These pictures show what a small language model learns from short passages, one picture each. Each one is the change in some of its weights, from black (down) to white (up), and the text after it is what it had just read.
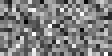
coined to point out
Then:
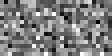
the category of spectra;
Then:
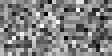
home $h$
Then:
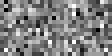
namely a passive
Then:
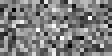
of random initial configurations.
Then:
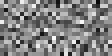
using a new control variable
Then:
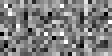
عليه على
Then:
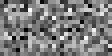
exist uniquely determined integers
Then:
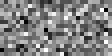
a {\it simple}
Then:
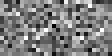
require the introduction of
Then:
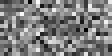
Persons and
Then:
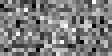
payvand qilish
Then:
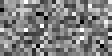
PROOF OF
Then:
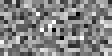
$x \in
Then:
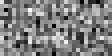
pullik asosda
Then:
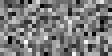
and its orbital phase,
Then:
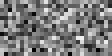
are influenced by the
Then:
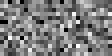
the Euclidean distance or
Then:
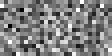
& pentag &
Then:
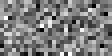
Previous results for the
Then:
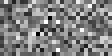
using the Fast Fourier
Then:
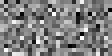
i dokonaniach
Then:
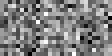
has shown that complete
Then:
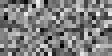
This question is closely
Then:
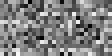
the correct interpretation is
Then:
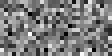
fractions, we must
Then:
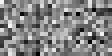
пределах 8
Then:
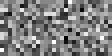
holomorphic, bundle over
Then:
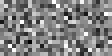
a contribuir com o
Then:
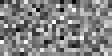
$\Psi \in
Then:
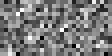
our knowledge about the
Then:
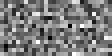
mass gap; the size
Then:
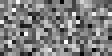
the cusp corresponds to
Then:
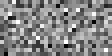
StN problem restricts
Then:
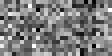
more exact formulation of the
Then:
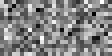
музику й
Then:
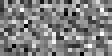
par récurrence,
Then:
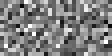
tend to be close to
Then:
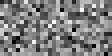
$\eta \leq
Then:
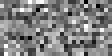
for experimental verification and
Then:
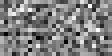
iterations to one,
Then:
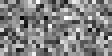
in the following section.
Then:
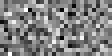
limit $\eps \to
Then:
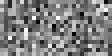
process of pair creation
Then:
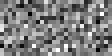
2^\kappa$ is
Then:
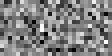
example. Kalit
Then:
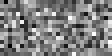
the guiding potential,
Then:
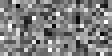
of a hypothetical
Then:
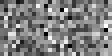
\bibinfo {author}
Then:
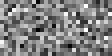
ações do projeto
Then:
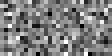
talab etgan.
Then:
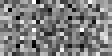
de implantação
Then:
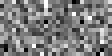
product}, given by
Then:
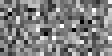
Higher resolution models
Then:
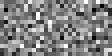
\footnote{This work
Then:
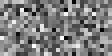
distinguish between the two of
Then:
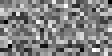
A slice on the
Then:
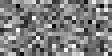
of the argument~$\arg
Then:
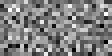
$$ Every element
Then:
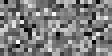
the posterior PDF
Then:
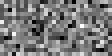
determined by diagonalizing a
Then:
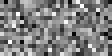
the advantage of this
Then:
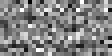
A terceira
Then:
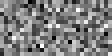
0}$. It is straightforward
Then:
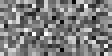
sums are central to
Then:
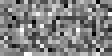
double parton scattering;
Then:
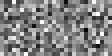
3. When noise is
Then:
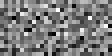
of \cite[Theorem
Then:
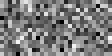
steps is identical to that
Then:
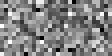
suitably exploiting
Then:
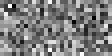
orbit is a steep
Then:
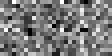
of massless fluctuations,
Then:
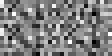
все ще не
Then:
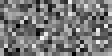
asymptotically stable periodic solution
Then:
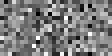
denotes the set of
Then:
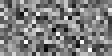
(EAC) by
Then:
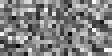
experimental relevance. The
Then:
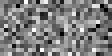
detachment of
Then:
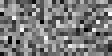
is unknown, and
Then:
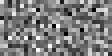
value of point E as
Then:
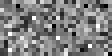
of the particular phonon
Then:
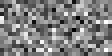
Sari berperan
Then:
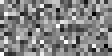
Бир неча
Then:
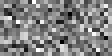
A coleta de
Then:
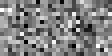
the second photon of the
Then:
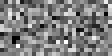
innovatsion faoliyatni
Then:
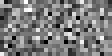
words, the number of
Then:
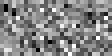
opinion that we
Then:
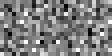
: s\in
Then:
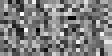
do poder de
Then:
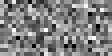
rank Berkeley.
